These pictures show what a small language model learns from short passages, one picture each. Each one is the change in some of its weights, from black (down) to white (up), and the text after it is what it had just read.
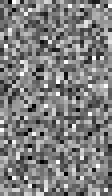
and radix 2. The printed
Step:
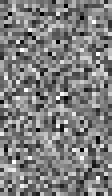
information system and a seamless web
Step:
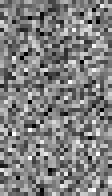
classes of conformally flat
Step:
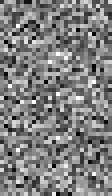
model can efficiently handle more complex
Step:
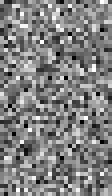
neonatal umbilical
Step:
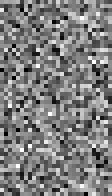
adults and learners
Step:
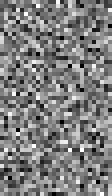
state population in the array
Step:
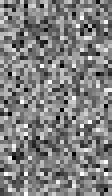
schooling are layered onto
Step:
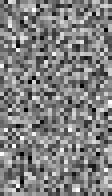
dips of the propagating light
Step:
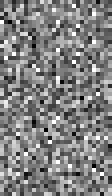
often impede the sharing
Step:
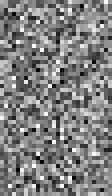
valuable information Haidt
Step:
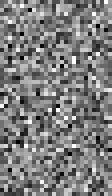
26% Slope
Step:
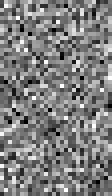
embedded within the
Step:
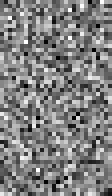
influence surface {\it wave}
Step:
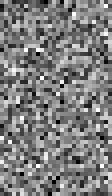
Figure 2. The sun is the energy
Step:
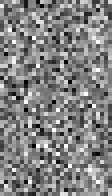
large parallax–proper motion
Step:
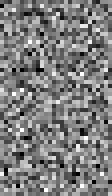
would pose no threat if the
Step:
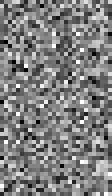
highlight these polarization
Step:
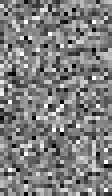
${\cal E}_n$, and the
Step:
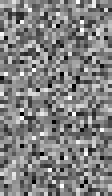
tending to localize around
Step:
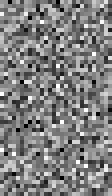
characterized by its rise time,
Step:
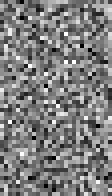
and active operations similarly as with
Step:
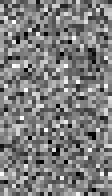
it is conceivable that the
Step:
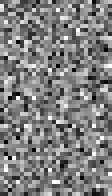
that explain the order and structure among
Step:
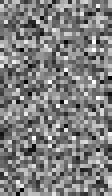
performances of different combinations are
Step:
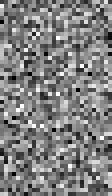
two roots for (44).
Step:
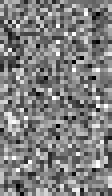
exhibiting a negative temperature
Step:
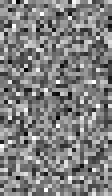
being formulated, twenty
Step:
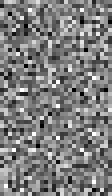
scale-free networks can provide
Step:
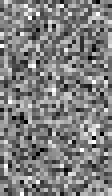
on fBm sequences.}
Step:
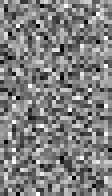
addition was over, the reaction
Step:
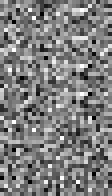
arcs. To calculate the
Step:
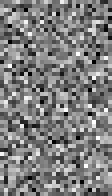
of Geosciences*,
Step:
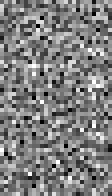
top and its onset or offset.
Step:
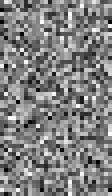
dosage formulations of tablets
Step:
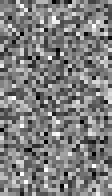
on manifold spacetime superstring
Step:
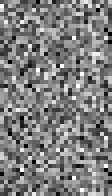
that are fully coherent with
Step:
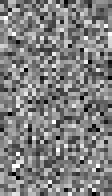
of job benefits for
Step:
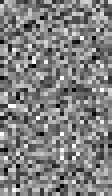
process. Assuming that the
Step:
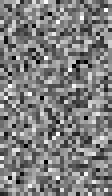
tangles and β
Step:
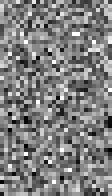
be due to a change in total
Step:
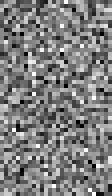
maps comparable to the real
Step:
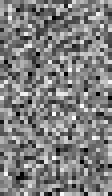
WSI inference task.
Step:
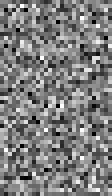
overlapping frequency-time
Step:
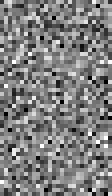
phenomenological extension of the
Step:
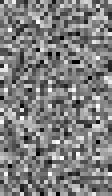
efficient resolution of chiral
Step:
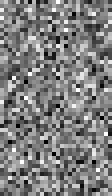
existence of super metal-rich
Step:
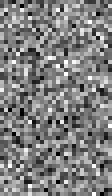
intercedes between historical
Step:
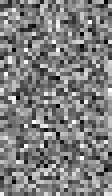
and such that the discriminator
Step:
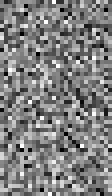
the Italian Minister of
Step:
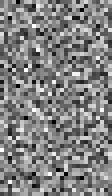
high temperature superconductivity in
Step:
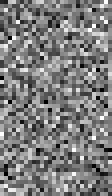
of determinate objects, as well
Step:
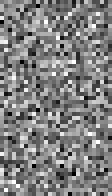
So the use of memantine
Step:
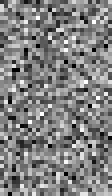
$\hat{H}$ should be the
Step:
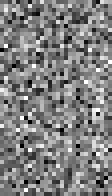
P.R. China\\
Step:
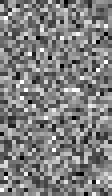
of which are perpendicular to
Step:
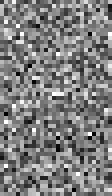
storage conditions. Overall,
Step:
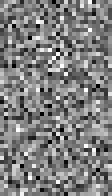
Industrial Goods Sector
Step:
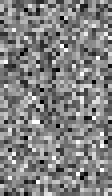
environment conda create --name
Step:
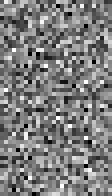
Zuo H, et al.
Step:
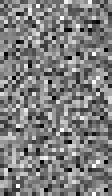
provide efficient online training of the
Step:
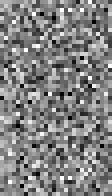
$p_T$ spectra including
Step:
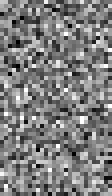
The second observation is that, by
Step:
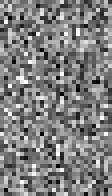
9.1: Revision
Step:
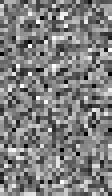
production. All of these factors
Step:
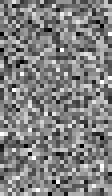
handles the acquisition of
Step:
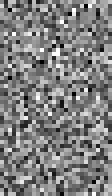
critique the Jif
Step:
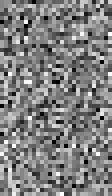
\sqrt 2\ApoB
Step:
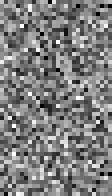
distribution area of this species extends
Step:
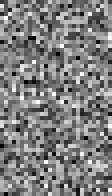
of clothing, usually using a
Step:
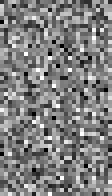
two scale of hardness: the
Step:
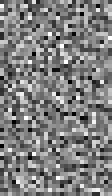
for instance, both the S matrix and
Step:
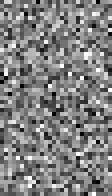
intestinal pathogenic
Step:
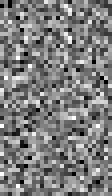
multifocal], with an average
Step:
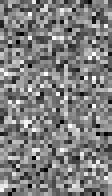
induced negative inotrope
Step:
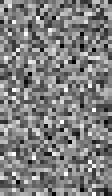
patient for publication of this
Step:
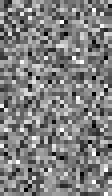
are orthonormal to each other and
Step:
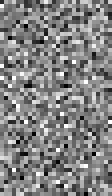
example for model $f^i$.
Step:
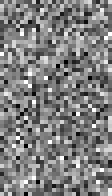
interacting with peers.
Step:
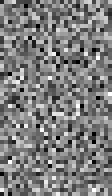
phase-matching QKD
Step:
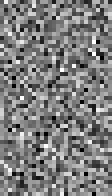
teams, who wish to
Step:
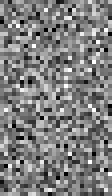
observed deformations in the steel
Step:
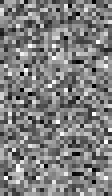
list is certainly not
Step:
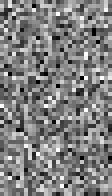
Group, Imperial
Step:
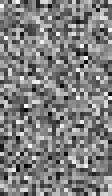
smaller than $1$, since
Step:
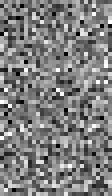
Y Y Imidacloprid
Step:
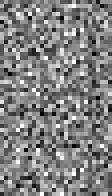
prepared and employed in the
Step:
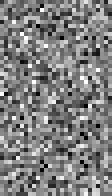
T$_2$ by CPMG
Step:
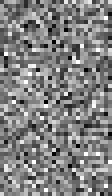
baseline approach is based on training a
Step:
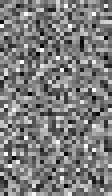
Bangladesh. He
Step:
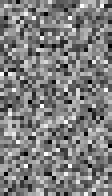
Ahmed*, Dr.
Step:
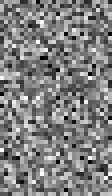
described by the Maxwell
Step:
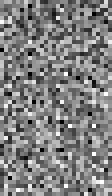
recorded. Results:
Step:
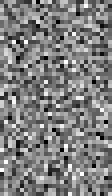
distribution such that the lattice
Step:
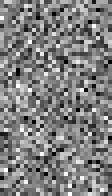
be used to describe the dynamic
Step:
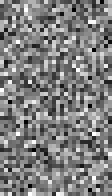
where $\mathcal{E}$ labels
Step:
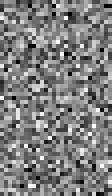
sheds light on our discussion of
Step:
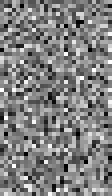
Analyzed the data:
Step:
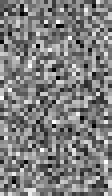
vs. horizontal
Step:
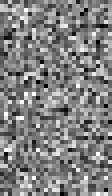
From the above equation, one can see
